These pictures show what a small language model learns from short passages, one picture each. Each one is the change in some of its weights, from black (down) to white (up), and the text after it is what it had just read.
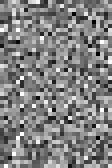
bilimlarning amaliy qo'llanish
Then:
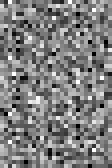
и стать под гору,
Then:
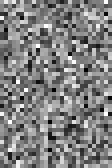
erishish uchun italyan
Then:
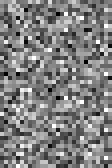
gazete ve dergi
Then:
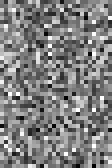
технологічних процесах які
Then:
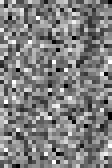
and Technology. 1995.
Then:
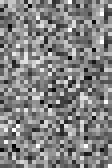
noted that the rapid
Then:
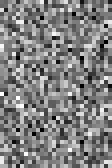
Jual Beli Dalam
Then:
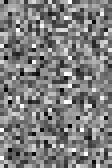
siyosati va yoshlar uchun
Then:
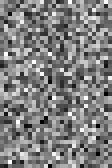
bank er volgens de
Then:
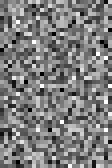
birga, kadrlar
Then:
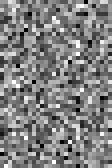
органов брюшной
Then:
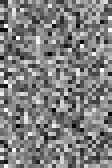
больших графеновых
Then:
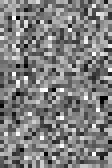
Rolli o'yinlar,
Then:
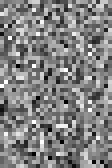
a construção de pontes entre o
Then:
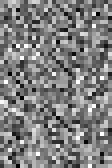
занятий, в которой
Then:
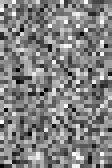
цоколю, стін,
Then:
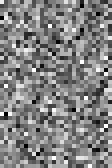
effectiveness of digital financial
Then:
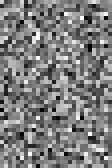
greater demand for medical
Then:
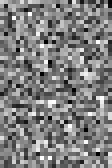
Li, Andrew
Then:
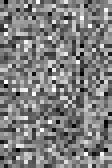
aliado a prática docente e
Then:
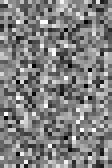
asigna a la zona
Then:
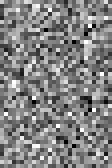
included the active
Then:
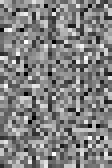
Anzoátegui con
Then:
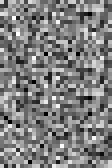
les apprenants à
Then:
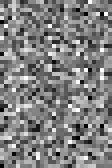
интонация, темп
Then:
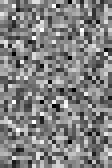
Desse modo, é por
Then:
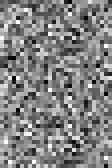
Abdualimovich 342
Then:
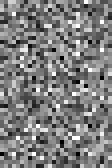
продажами. Для
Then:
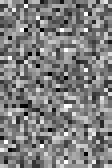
alcanzar la formación de
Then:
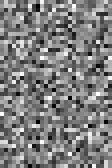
iuran pensiun yang
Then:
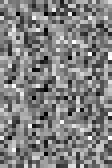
fikriga ko'ra,
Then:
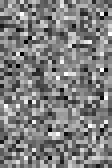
de acordo com o ano escolar
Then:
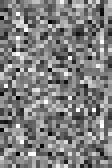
can be seen that the
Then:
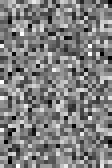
foydalaniladi. Buning uchun
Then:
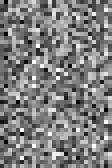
über die erwartete
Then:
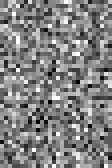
английскому является
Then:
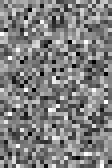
The results of numerical
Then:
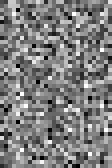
показателями могут быть рост
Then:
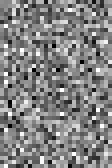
imkoniyatlari bolalarni zamonaviy
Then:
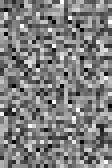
- Kaka Kiari
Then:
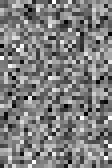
calling a national
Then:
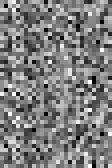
позиции); - прекращение
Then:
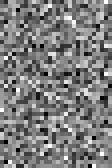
выполненного из диоксида
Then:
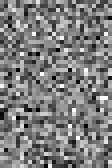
beberapa usulan yang
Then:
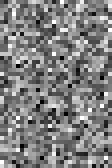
основном принимается направление
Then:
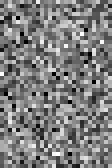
industrial 4.0: Los
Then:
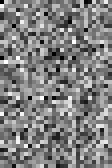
rostro encantador;
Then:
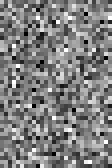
alata sa kojim
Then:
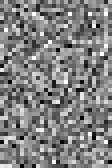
vujudga keldi.
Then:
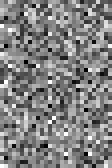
₂ на початку
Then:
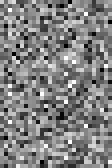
pentru amestecuri ce
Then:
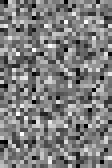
предпосылками процесса развития
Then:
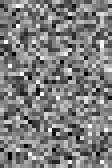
confiance » : Analyse
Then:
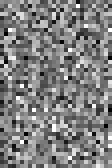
de como a austeridade é
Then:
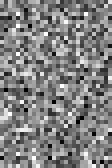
ver nas considerações do
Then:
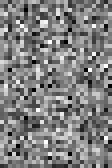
un estado plurinacional y
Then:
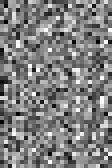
из главных факторов экономического
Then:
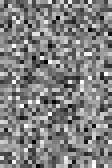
lansia dengan menggunakan
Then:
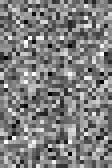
tripas 76 y
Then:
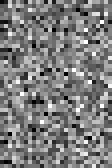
технологий, что должным образом может
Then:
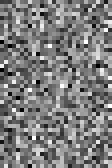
o‘rin olib kelgan.
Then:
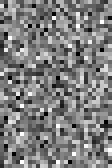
играет большую роль,
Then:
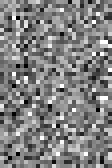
Rolli o'yin usuli
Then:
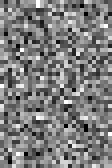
Veranstaltung hohe
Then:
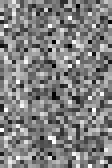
фоизга юқори
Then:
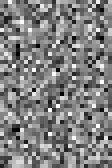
personas con discapacidad
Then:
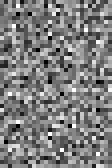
$\gamma$ m
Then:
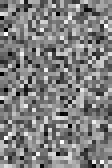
a desestatização da
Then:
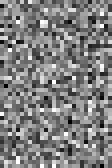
la evaluación en la presentación o
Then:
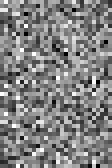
2. الكلية،
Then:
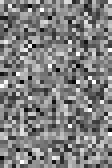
y cristianismo*
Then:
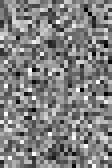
bog‘langan tushunchalarga
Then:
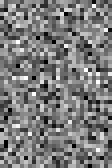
investitsiya forumlarini
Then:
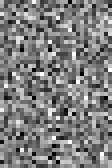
nitroz gazlar bilan
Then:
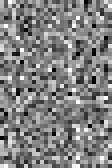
вмешательства результаты
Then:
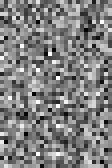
gestão da terapia
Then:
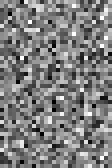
Decorrem dos factores
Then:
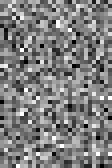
de ellos. Con estudios
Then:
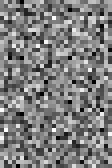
Eine laufende Studie
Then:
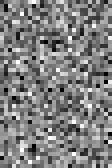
darslarni bir biri bilan
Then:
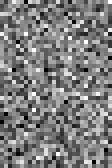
sim, um efeito positivo
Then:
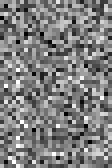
des ajustements du
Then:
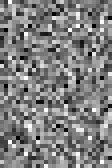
и повысить эффективность
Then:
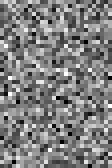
probable, et de faible
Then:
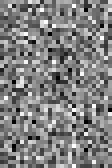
y estilos como la
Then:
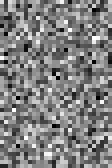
cognition*. In W.
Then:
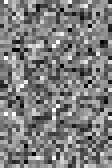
ko'p yillik,
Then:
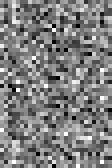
принятия шахматного
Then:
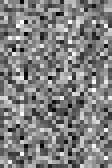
can be understood as
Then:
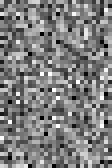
doenças crônicas e
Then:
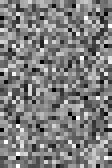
Toutefois, le
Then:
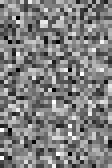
la interpretación penal sobre la
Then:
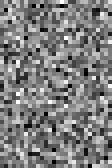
este evaluat în funcție de
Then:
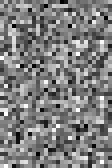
функцію міокарда,
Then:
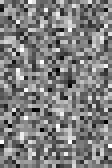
o nervioso todo el
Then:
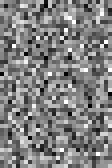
te hoog, of het wordt
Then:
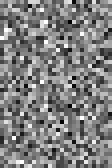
y posicionamiento web a
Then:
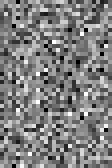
paper closes with
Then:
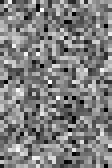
2'si demografik
